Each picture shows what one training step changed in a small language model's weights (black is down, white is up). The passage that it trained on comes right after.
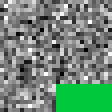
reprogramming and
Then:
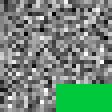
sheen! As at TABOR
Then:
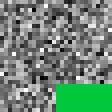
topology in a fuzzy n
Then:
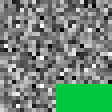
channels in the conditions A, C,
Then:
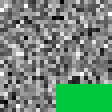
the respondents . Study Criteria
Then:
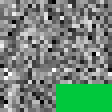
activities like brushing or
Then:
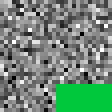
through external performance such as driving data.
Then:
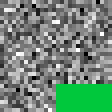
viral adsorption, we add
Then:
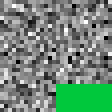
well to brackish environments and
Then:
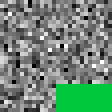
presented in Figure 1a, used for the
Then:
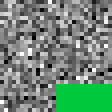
multiplied by a corresponding weight.
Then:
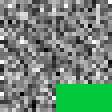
RESINSURF M12
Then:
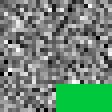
the following diversity activities were in place at your
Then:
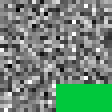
irradiation from 1945 to
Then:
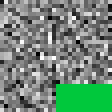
of Transformative Change and Options
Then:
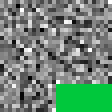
package, where the communication features have been
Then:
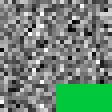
The dotted lines represent the time
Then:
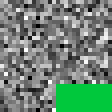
between the deposited digital objects and
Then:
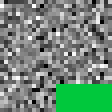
and diverse fermentation pathways
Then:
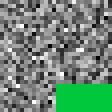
as a result of several agronomic and
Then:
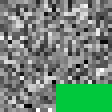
the extremity of the elementary
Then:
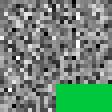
the maximum contact pressure was observed up to
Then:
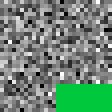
to CLSI 2014 (CLSI.
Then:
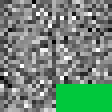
of Access to AI tools approached
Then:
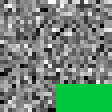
S. Martynovsky
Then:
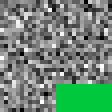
the knowledge of the order can be
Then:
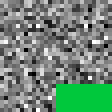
Alincak¹, Hayri
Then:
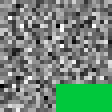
see the overall RMS EVM of
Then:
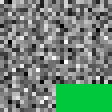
us analyze the behavior of successive
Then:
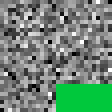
which they produce according to their preferences in
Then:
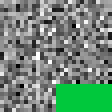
2. The programs offered by local
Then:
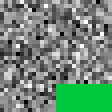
risk on the investment of the Nigerian
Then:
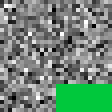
researcher, a gap that
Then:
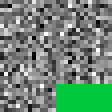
2025). It is also assumed that
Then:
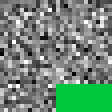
the task is now to find the maximum of
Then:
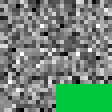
International documents, such as the 1999
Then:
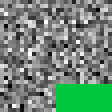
α -bromoacetone
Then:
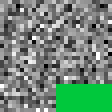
off chance that we might need it.
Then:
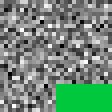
assessments; Objective 4:
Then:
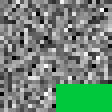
virulent rice gall midge
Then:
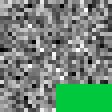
study conducted on postmenopausal
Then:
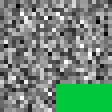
immune systems, like those who have
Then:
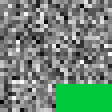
and clustering performance (C).
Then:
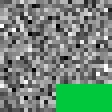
in three interconnected and
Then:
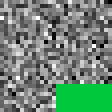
the presence of hydroxyl group
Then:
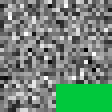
from existing databases. Predictive
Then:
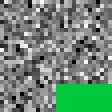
limited to the newly suggested composite
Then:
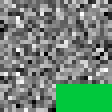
to be sent manually a day
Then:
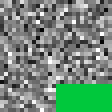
of five species (four genera)
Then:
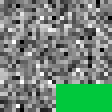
Materials and Methods: It employed
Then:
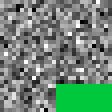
stiffness and strength, the primary
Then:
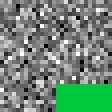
contributions to research on, and
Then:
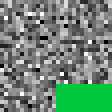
of the review was to explore the role
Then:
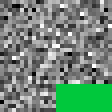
solar 567 wavelengths
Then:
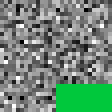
seafood, grocery products,
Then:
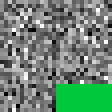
all individual participants included in the study.
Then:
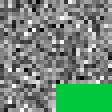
societies, and expand their social
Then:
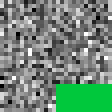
CHO, PV and TS-E
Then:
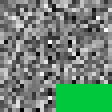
the characteristics of the contaminated site and
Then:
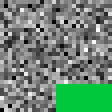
substrate is important to guarantee
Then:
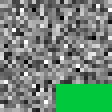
sensor⁹. Voids that can
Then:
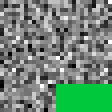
sons. The peasant was the
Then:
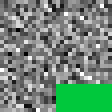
the potential factors affecting the number of
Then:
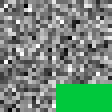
but a proof eludes us.
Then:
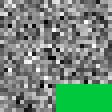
SK, Nashar NT,
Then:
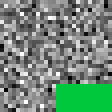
into office data systems.
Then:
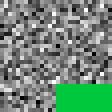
prevents oxygen from entering
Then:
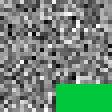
S3. Characteristics of analyzed
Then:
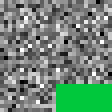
positively associated with each other.
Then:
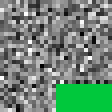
appraised and key information extracted to an
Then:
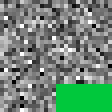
skills such as reading and writing.
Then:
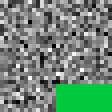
in Laparoscopic
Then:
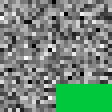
step applies a *Motion
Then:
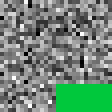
in the Pro-forma. We used
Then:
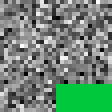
Matrix Table which can be seen in
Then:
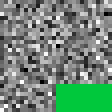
K, T_a is ambient
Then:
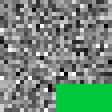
organization of the information system and how it is
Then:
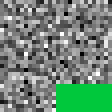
can regulate humidity.
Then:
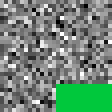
Inter terminal coordination - +
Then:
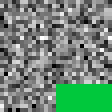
technologies to innovate the public sector: Open
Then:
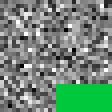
the inconsistency may lie in
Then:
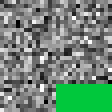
of the drug molecule. The optimized
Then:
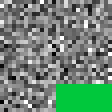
log-ratio operator, the
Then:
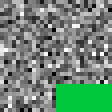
as direct anion reduction, because it is
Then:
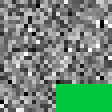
in bold. As presented in **Table
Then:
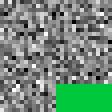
neutrosophic set;
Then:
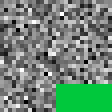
have an impact on data sharing? These
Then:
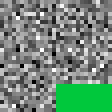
of operating parameters during the lifetime of
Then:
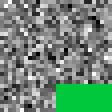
& Eaton, P.
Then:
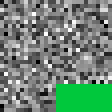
disruptions in the normal operation of this
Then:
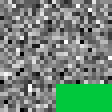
fauna, thereby
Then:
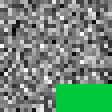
GenerationSize = 10000;
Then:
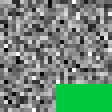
into a system of concurrent responsibility,
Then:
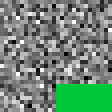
of stay compared to the control group,
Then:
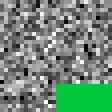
and not targets, that signal continued
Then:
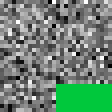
from industry employees. Criminologists
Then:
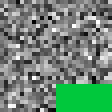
enrolment under the Education for All
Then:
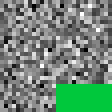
method compared to the conventional
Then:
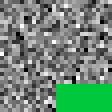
and consistency calculation P1 P2
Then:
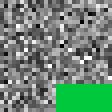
digital skills in higher education. It examines
